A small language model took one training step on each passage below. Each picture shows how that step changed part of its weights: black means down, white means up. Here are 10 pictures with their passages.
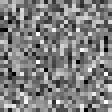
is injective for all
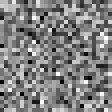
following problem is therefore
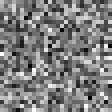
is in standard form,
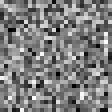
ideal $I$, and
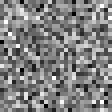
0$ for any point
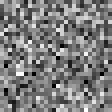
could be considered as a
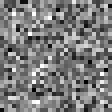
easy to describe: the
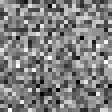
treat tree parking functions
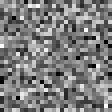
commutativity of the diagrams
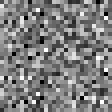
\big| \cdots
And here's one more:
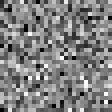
involving {\it all}
